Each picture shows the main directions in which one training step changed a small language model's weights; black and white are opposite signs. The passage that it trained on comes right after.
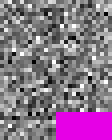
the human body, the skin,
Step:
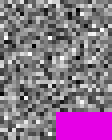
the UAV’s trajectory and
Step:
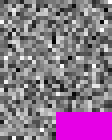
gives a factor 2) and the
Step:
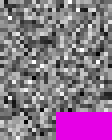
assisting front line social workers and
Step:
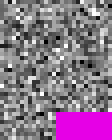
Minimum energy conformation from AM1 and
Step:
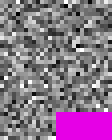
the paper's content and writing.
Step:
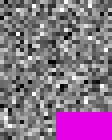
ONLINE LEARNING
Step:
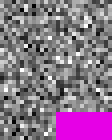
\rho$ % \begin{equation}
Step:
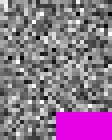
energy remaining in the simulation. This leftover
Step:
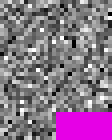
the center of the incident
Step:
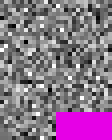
dynamics in air environments exhibit
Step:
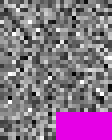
problems when concluding transactions electronically is
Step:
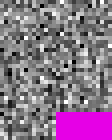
yoki hal qilishni
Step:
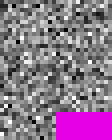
the $\sigma $-algebra generated by
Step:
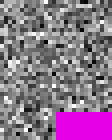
\subsection{Downstream task
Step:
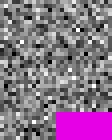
data Accessibility of data
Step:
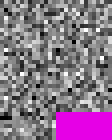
Mutual Learning Exercise
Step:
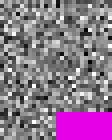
null point, while the spine field lines are
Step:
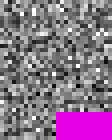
achieved with proposed approach without any significant contribution
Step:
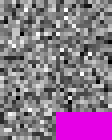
especially for determining the defect location and
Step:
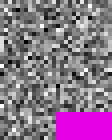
risk analysis (MESS) for
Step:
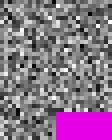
causality runs from economic and
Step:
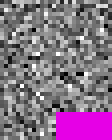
7: Image of Completed Device
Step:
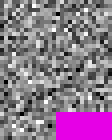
VET. These are (1) the
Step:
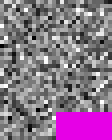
the calculations- turns out to be
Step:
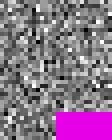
equation is shown on the corrected ToFs.
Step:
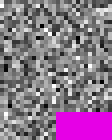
consequence, a narrow region of
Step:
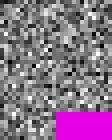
not provide information about the GH level in the
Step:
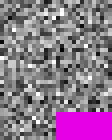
electronics (1000 channels) at the top
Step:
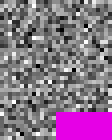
are obtained from Table 1 of White
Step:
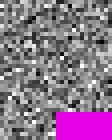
way, without prejudice. It
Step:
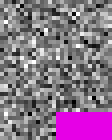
Turning to the analysis of communication
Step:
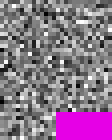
might hold with the contrast between single
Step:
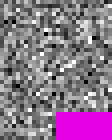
guaranteed only in the
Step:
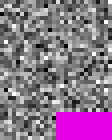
provides the best classification with the
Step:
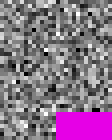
the computation complexity of deep clustering
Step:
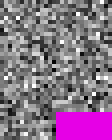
of blocks is analyzed depending on the
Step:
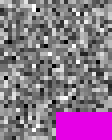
two SC leads, accordingly:
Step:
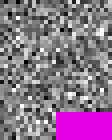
completed in about 500 time steps using up to
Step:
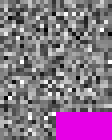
level. Their role is to act as a
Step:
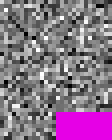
its physical origin becomes particularly clear
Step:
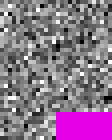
\label{fig3}} \vfil
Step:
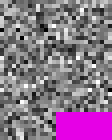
to a partial differential equation (PDE)
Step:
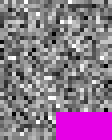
The gauge invariant Dirac equation is
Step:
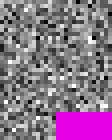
with bounded gaps such that for all
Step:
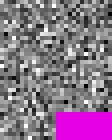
Lorentz-invariant field
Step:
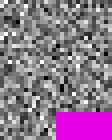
is then taken to be \begin{equation}
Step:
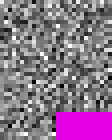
final structure. The location of the different nodes
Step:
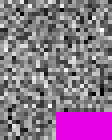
the last years, two new business models were
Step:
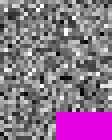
Ikonenmalerei zum
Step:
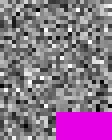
and thought-provoking by a
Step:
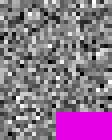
tube was heated in a temperature gradient
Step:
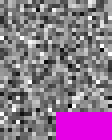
France } \date{\today}
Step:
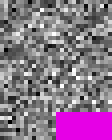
event type, plus a ``blank''
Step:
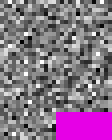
the IUWT. Sources will therefore
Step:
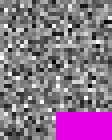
being equal. Adding cultural variables
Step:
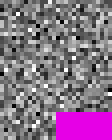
and Ly$\alpha/r$ ratios are
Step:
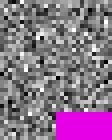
closed loop sensitivity function. In this
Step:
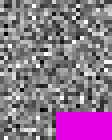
management and practice insights,
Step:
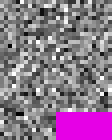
way as part of the AllWISE
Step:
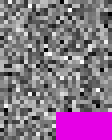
each run being referred to as an individual.
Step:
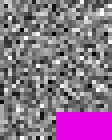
$x$ conflicts with the lock
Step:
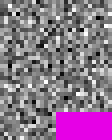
out which method is mostly used to teach the
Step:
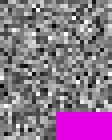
on Sagittarius such that
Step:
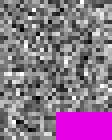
numerically checked the SHC
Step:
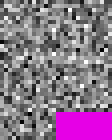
of the soft component passes that
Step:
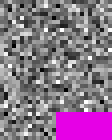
efficiency of the training process. The experiments
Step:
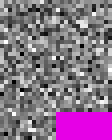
set. Colour and height indicate the
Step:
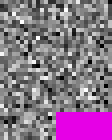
her constructive feedback,
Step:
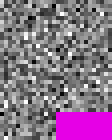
$ \\ \hline \end{tabular}
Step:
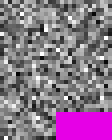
Chat GPT, search for
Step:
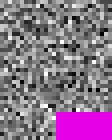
first sight one could interpret the observed
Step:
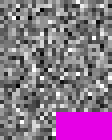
for transition hours, grouped
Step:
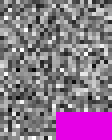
of $c_s$ being large inwards and
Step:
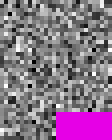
indicate negative effect of hydrogen
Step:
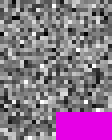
staggered potential in the insulating phase.
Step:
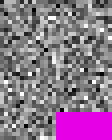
by the simulation, which included a map of
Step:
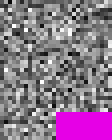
León. - ⁵ In
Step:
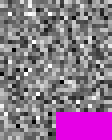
development. It also performs other functions associated
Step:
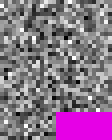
closed geometry; $\lambda
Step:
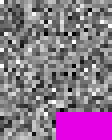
does not include implementation of the chaining
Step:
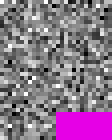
Mass Communication in Virtual University
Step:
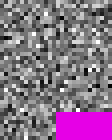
be true, $a, b, c$ and
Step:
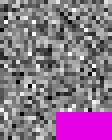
above every year. According to a study of
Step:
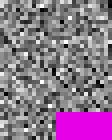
continue to accelerate and radiate from the
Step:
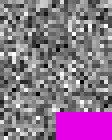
increasing $T_{\rm an}$. As shown in
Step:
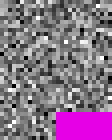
an urgent need for control agents, which
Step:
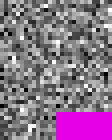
Bright yellow silky needles
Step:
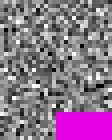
in the business world. It is the foundation
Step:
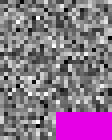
over 70 years (43 cases per year)
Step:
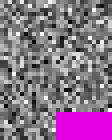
the figure, we observe that the number
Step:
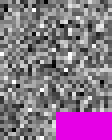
singlet Cooper pair is an even function
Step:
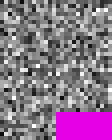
reality, contains examples, objects,
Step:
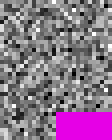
as macroscopic two level systems, the
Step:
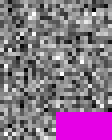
expanded set of routing options,
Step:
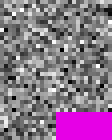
\bigg)\,. \end{align}
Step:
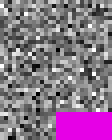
of a 5-day duration aims
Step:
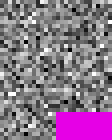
trace the operation of a computer
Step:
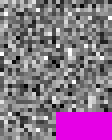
left-neighbor cell (not
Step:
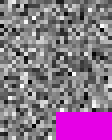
have enough kinematic energy to
